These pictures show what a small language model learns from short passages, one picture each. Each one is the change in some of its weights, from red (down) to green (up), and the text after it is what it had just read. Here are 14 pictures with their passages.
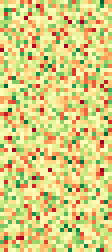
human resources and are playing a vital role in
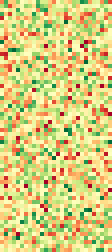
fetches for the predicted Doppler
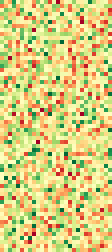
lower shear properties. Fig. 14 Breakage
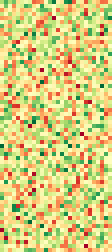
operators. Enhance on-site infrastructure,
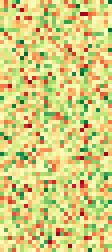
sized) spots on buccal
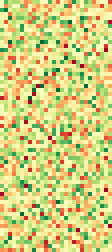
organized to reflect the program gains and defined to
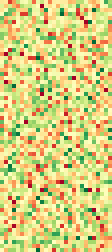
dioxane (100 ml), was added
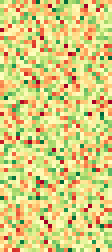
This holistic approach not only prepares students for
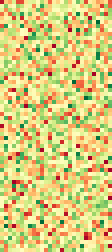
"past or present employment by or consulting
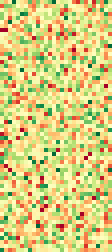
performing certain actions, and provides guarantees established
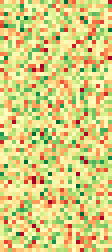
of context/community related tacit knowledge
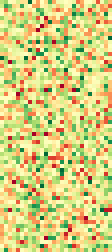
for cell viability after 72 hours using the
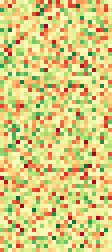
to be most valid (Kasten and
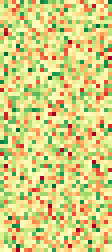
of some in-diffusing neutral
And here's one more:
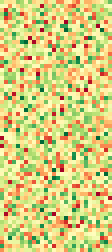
manually draws outlines in strategic
